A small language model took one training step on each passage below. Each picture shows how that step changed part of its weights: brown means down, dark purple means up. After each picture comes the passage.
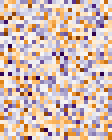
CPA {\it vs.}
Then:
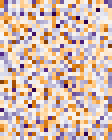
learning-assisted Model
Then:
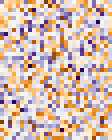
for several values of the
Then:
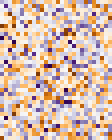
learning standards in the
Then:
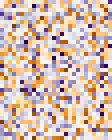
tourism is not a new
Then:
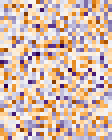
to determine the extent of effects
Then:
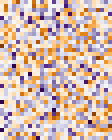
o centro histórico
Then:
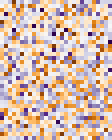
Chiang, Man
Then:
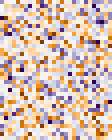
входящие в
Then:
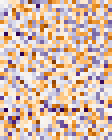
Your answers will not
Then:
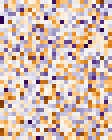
2 years 3+ years
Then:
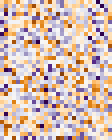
would improve the dampening
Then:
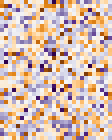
execution time will be
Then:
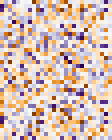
THE MOUNTAIN
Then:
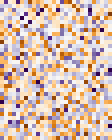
1-én egy
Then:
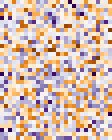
cu privire la
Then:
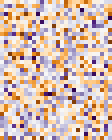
hallucinations in
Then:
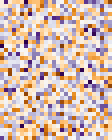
expected from the quark model,
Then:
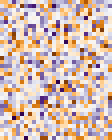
Sotelo, A.;
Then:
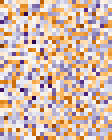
plan, possibly similar to
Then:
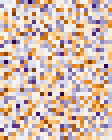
study of the movement of
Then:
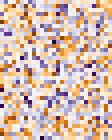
\item \emph{The
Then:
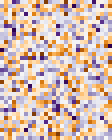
Riper for his
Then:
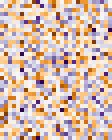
layered materials endowed
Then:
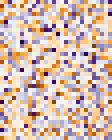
ionică, iar
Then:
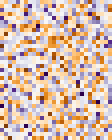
op, om het nog
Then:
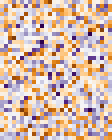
as above. For example,
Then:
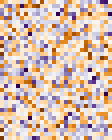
ta'limga oid
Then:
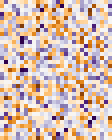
abundance of beneficial
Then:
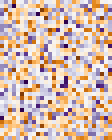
$(b)$ there are
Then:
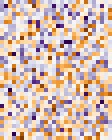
of Islam always are in line
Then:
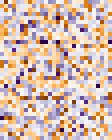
that the equilibrated
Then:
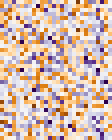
reviewed and edited the
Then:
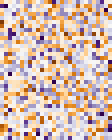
tomonidan ko'rib
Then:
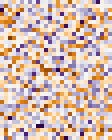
as the pressing environmental issue
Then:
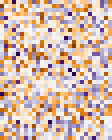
probabilities proportional to the
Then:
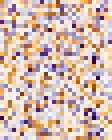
(either the linear or
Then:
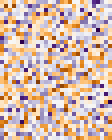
showcased numerous
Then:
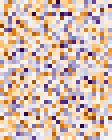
the dynamic relocation is applied
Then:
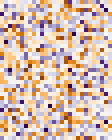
& Time ranges,
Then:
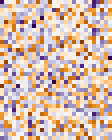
highest point of the surface.
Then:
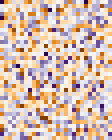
интересы и
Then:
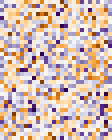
chiqarish yoki hizmat
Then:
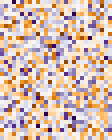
specific input triggers)
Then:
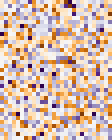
2. Banov
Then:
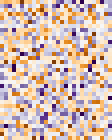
lampu saat
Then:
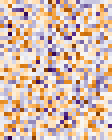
operate under extreme
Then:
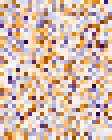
y-component of the
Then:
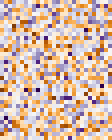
is not considered in this
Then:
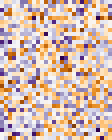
bring. This is done
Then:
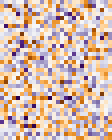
that can only be achieved by
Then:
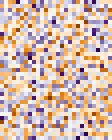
compute the luminosity of the emission
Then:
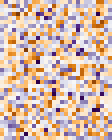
more productive species.
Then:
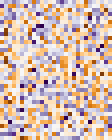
{\it Value in
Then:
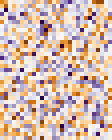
and offers a high level
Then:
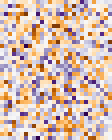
to Chinaza,
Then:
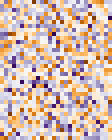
progress for the act on secondary
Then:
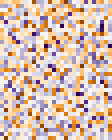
periodic Green's
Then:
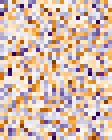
and final momenta, are
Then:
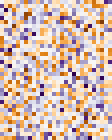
-dependent imaginary potentials
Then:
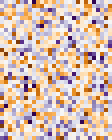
level test, user can answer
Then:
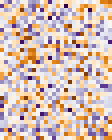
ânimo realizam
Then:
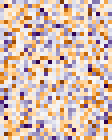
conception modulaire et
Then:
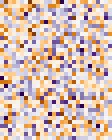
the cumulative degree distribution
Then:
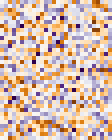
the three cloud service providers
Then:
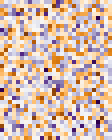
Fig. 3. For
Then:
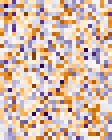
for terminating the
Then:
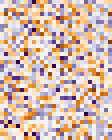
can be fielded.
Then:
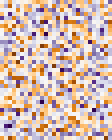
numerical scheme is established.
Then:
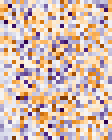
flexible should submissions
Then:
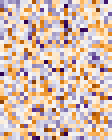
high hydrophilic
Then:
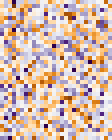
which still provides a reasonable
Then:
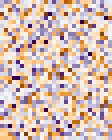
and structure. SSIM
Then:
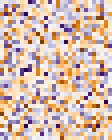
and Figure S15,
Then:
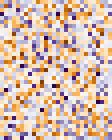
natural areas (limiting
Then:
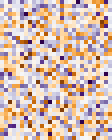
access") OR
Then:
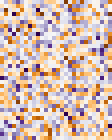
Masip, P.
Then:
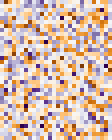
was changed daily using
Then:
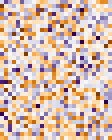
8, FIS and
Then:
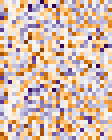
If, say, an
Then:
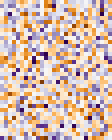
two bottom-right insets
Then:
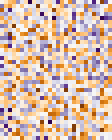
Комитет против
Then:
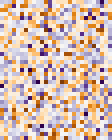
longest to digest food
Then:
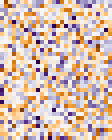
relação dela para com
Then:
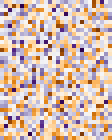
of Diffusion Tensor
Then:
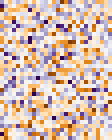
thereby validating the
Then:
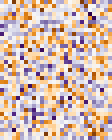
the origins of the spectral
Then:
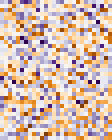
as a 'wonder
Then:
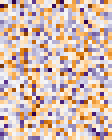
has been identified that the new
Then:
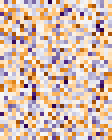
1 Introducción
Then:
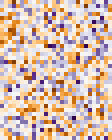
overview here. With
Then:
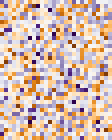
shapes, dimensions and materials
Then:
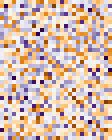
para que los estudiantes no solo
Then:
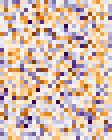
aggregates (sand,
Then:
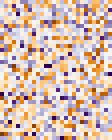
can be written in terms of
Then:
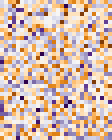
and $\kappa_4$
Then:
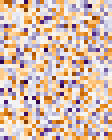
we also assume that the small
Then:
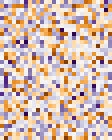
asarni analiz qilishda
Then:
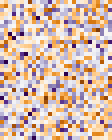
distance of the maxima in
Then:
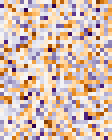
In this study, the
